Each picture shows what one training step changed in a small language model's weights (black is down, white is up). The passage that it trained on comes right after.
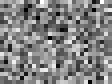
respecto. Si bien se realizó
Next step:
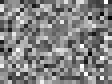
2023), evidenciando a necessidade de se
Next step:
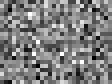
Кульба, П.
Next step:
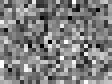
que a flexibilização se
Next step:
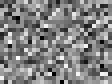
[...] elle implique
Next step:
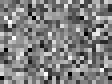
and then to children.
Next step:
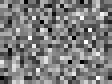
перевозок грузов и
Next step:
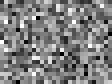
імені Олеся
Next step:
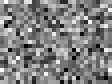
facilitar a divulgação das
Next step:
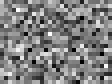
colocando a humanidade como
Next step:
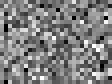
hizmat qiladigan xususiyatlarini anglash
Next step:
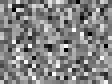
таъсирини кўрсатиб
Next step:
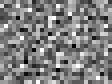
мають стати складовими
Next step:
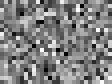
étudiants de première
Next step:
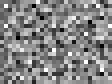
Yillik umumiy samaradorlik
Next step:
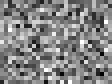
Motorik Kasar Anak
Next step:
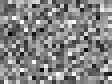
Signifikan dan
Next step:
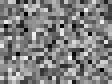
ook het referaat van
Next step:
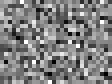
- Шамсий йил ҳисобини
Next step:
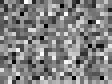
future teachers will allow
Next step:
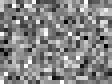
от 7 до 10 баллов.
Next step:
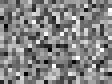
asosida baholash mumkin bo'ladi.
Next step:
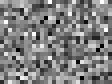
эксперт ўқитиш
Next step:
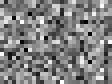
определению места человека в
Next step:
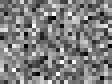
desde distintas disciplinas,
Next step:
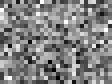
de una comunión de sentido. En
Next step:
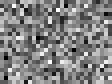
alumnado en situación social
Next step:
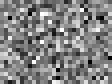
qualité» avancé en
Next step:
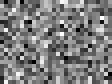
стран. ¹²
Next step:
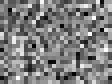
фінансова стійкість
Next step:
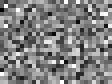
ataerkil değerlerin
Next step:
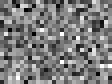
de Lin Yutang⁴
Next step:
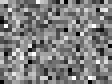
Indonesia Vol. 1. No.
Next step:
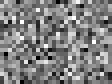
караванных путях, в
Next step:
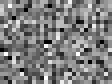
do direito comercial. Desta
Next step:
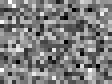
o'qitishning turli ilgor
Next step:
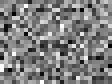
Belanja Online
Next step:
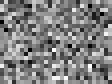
delimitación de la temática
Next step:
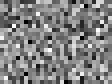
Польшу. Уже
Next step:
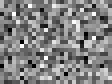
turli jihatlarini ko'rib
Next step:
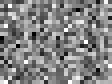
agar penyelesaian
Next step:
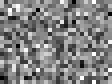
формирование отношения молодежи к
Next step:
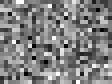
бўйича органлар,
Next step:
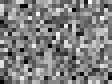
технологий в области начального и
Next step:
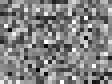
ижтимоий ва маданий
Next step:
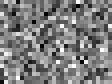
L. op de Beke,
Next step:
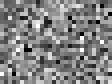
diferentes proporções e combinações:
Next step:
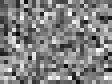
nazoratini o'rnatish kabi
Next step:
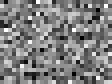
языка. Формирование
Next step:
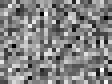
jours au plus tard avant
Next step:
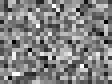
1). Em relação à distinção
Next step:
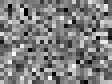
Nomor 2, November
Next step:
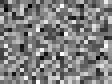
kumanda heyetinin
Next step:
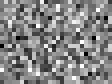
є дослідження впливу членства
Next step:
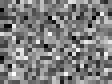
umumiy yo‘nalishlar
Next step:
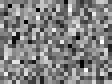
так, в психологии оно
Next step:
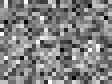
od „Doktryny
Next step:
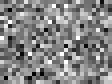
writer during his stay
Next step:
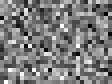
acompanhamento contínuo,
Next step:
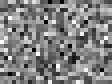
programação e testes do sistema,
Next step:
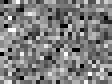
- ta‘lim-tarbiya
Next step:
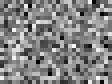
otasi o'zlariga
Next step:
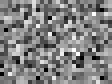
yopiq atmosfera
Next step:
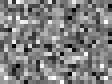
олиш ҳамда меҳнат
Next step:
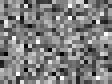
tizimi, gormonlar,
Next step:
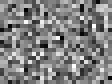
Bu kavramın farklı
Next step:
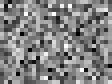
sciences. Philological
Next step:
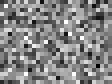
a transição energética modifica
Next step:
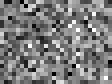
Технология SLAM как
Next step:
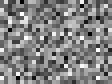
neplăcută a
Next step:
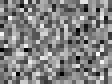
заданного состава использовали
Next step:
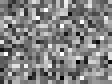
- Septikopemiya
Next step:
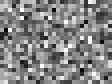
de cobertura de suelo en
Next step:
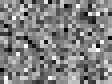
la șomaj [4,
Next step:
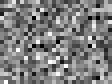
definitieve versie van de
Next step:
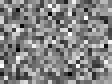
давлат педагогика институти
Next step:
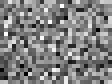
62-betda ifodalangan
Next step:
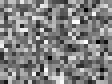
bilan savdo va elchilik
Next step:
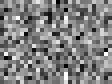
xuddi diniy farz kabi
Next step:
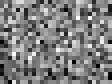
Xoh xo‘mray,
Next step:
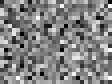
ce alte scrieri
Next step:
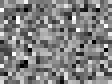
Юридические науки. 2015.
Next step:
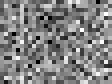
tarbiya berish mexanizmi bir
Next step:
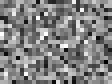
внимания у детей
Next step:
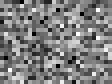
m e^{i\omega
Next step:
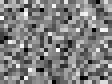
cumprimento estrito da
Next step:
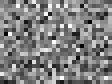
A Comparative and Historical
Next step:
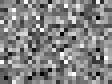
Procedul dat poate fi
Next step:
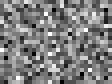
berishga imkon beruvchi savollar
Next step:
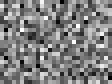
политики в области образования. URL:
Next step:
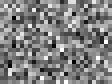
hospitalización del paciente
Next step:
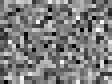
qadimgi e'tiqodiy
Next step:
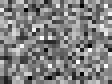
/ Vacíos legales
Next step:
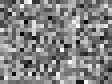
psicológicos, além de
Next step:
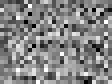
people in Brazil
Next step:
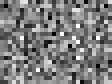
jamiyatda eng qadimgi
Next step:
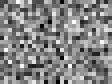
kengaytiradi. Shunday
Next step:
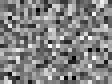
кожи при экспериментальном
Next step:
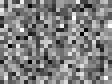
B., Tian C. et
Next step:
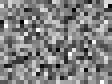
Тернопіль, і
